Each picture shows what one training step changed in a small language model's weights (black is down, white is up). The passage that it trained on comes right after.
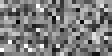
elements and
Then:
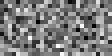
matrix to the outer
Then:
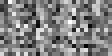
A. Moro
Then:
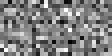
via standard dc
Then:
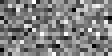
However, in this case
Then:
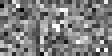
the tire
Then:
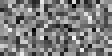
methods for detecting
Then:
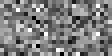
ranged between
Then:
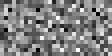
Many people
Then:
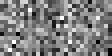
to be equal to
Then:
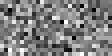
depends on a
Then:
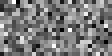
either lack
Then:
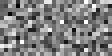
field modification is
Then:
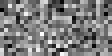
frequencies of the
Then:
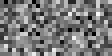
not detect significant
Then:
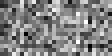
The second one is the
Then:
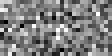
b) understanding
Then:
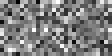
this definition are
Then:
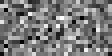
reversible function.
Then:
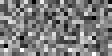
to smaller radii
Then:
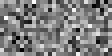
Fig 1- Age
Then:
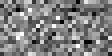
avoid confusing
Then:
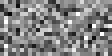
leading contribution to
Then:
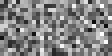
data, we offered
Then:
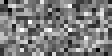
of collisional effects
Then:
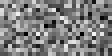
is indeed because
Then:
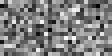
(Figure 24)
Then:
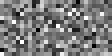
appears for the
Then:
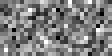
use disorders in
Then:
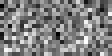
The future work
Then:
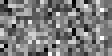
of either
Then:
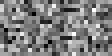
window of
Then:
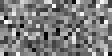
nonlinear processes
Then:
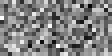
We make the
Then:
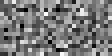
shape of the
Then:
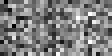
of neutral temperature and
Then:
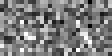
and suitable for
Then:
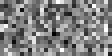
the study, stating
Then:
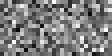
not identify with these
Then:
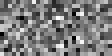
space direction (see
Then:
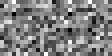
a benzene
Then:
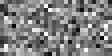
or craft production
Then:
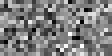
and $h$
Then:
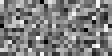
provision of support and
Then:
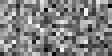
me that research must be
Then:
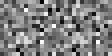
statistical significance
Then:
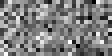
is not enough to
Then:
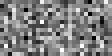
core spec}
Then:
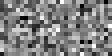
rate in Fig.
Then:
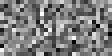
the preparation and
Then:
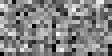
time, and particle
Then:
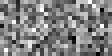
Further, at
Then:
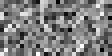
a significant magnetic field
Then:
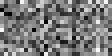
as new products,
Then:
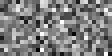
people try to
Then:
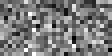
were not publicly
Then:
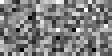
short paper, which
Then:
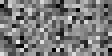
factors of development.
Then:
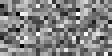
breaking masses
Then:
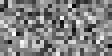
and qualitative
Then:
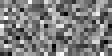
whether it is
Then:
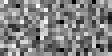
a) determine the
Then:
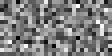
the coast and the
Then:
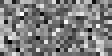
identical with
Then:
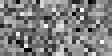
there are more than two
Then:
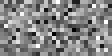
Of the two,
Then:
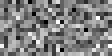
e-mail and
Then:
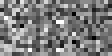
equation rather than
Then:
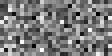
scanning system was
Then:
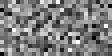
resulted in
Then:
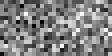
associated low-density
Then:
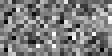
more from measuring
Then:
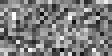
and observers
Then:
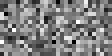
around their thermal
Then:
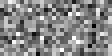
summary This first
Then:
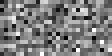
distributions of
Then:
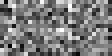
of Pathology,
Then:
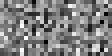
and prepare for
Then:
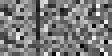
their gender
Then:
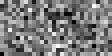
to tackle the
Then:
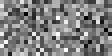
caused by
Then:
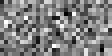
only non edible
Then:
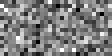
first wire
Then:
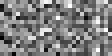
relationships, can
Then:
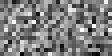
realized at each
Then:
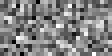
is measured is the
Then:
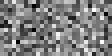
These variations are
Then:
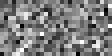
positive statistical significant
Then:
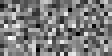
entire EV
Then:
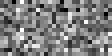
of Dijets}
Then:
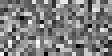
space for $\delta
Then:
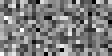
is described by the
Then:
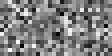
$\alpha$ in the
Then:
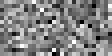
An Observational
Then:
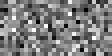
Natural Science
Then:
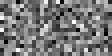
the nature of
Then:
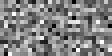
decay distributions
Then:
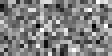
network technology.
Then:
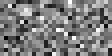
values in the region.
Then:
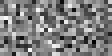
Corpus is
